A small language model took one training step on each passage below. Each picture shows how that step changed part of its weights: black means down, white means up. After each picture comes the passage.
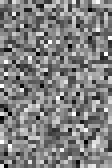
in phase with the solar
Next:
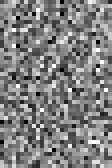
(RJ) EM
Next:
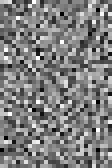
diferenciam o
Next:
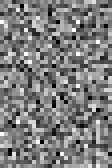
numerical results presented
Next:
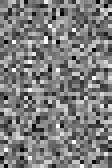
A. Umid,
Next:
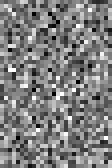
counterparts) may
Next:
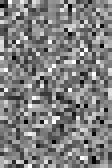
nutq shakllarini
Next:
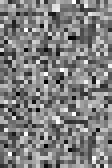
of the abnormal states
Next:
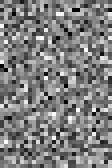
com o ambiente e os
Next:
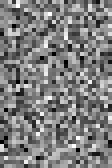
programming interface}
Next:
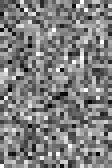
documentaire. Le
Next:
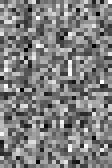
proprio nella
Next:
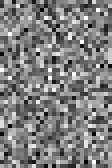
unpolarized light by
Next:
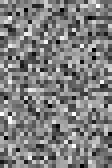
A due account of the
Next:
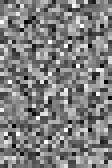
as different flavours of
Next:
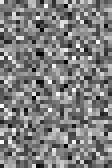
kanyang mga
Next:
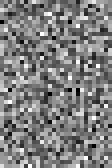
this work provides an important
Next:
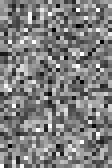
serán estimados los que
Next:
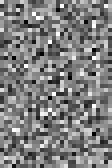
a bubble with a dense
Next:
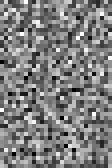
y celebraciones
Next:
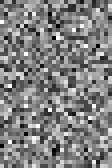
all the results reported here
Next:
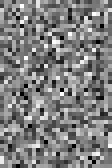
average trip
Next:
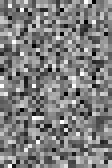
xoyis bolg‘a
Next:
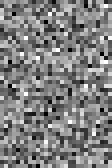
of molecule description
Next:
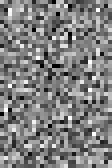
a new method which implements
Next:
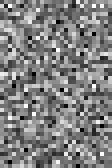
y de un proyecto
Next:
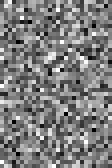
which leads to better
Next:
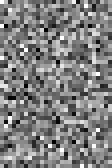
on the measurement process by which that
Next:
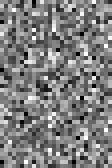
o feminismo pode
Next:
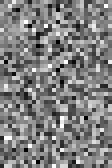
models, top and bottom
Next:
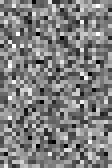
mass shell delta function
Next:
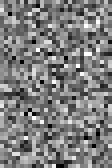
will employ imprecise
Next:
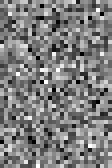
fourth cluster all
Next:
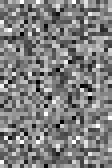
process of education of the
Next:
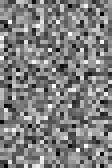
dan instruksional.
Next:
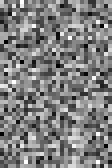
the near past. To
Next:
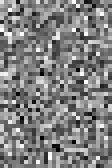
of the Standard
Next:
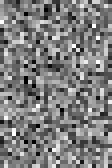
yang baik dapat
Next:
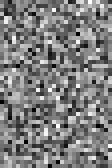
field Hamiltonian is
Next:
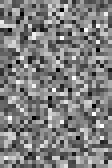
a reabilitação.
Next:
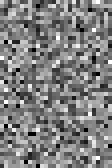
in which the largest cluster
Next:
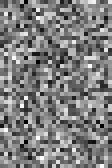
$\bullet$ and
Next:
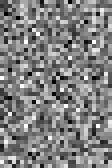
ushbu hududga
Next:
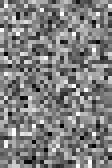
equivalent and can be
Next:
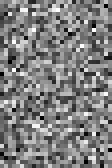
bosh diagonal,
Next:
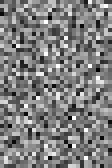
des justiciables comme
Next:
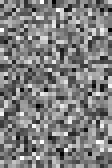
ello utilizamos la
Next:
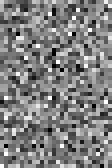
juicio sobre cuál
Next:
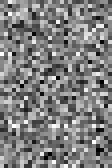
$\Delta x = \Delta y =
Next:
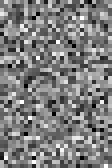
підприємства з
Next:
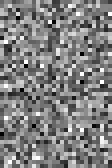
próprio estado
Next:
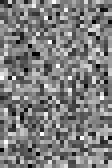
do Ipojuca estão
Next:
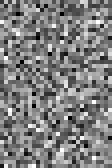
conditions and leads to
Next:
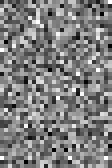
Heat maps of
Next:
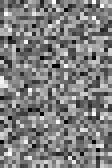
las personas o grupos
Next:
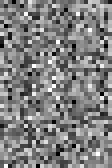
Specialists of
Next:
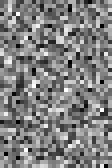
chiqish natijasida
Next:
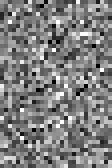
others, and thus
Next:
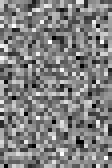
autres idylles*,
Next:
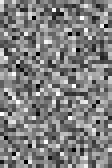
gives the upper bound of
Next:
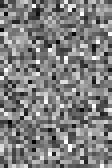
political purposes*
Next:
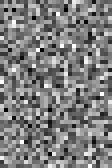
displayed as a
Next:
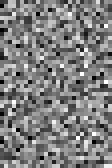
katta kuchdir,
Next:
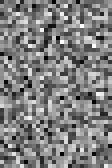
fact, such behavior
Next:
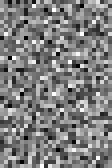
1 (a), the profiles
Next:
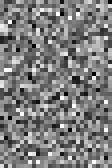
² ORCID:
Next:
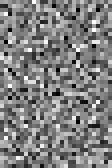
iterate until the process
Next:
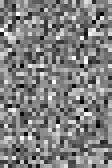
of the Silver atoms
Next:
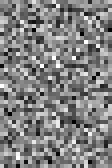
the diamond lattice
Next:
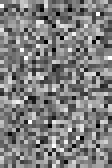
diversas actuaciones
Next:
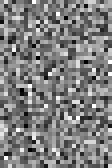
va Amerika
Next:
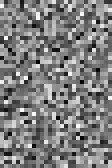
se podrá verificar
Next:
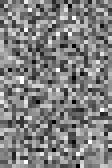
collisions at RHIC
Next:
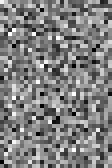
the phase boundary between the
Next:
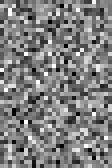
bo`lishiga yordam
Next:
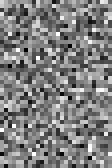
страны. Так, по
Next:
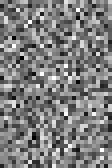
su slijedom toga
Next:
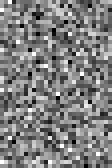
historical memory in
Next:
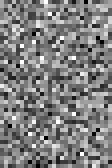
the data). It is
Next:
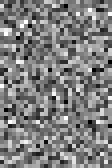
be found as shown in the
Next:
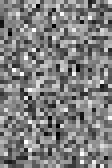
Prediction of gas
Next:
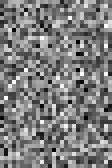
\STATE Sample
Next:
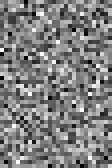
existence of gravity
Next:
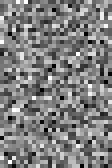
& on-line & RL &
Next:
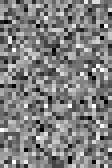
an extended solar
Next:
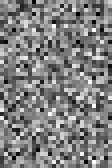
embates em torno do
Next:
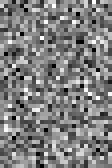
e impacto significativo.
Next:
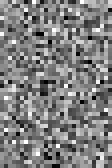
in exactly the same way
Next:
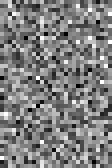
beams interact strongly
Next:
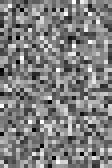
set. Consequently,
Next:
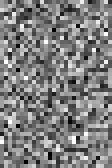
received the least
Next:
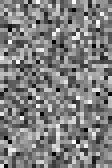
and the connection with
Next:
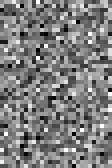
карты на ее
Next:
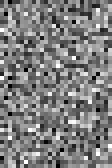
the absorption spectrum
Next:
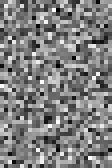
the kinematical description
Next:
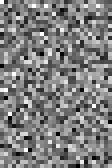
dan 20 orang
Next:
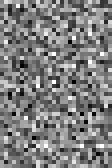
граждан и
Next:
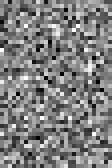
a sort of discrete
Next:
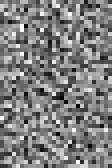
blue arrow represents
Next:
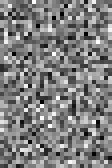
capitalista e
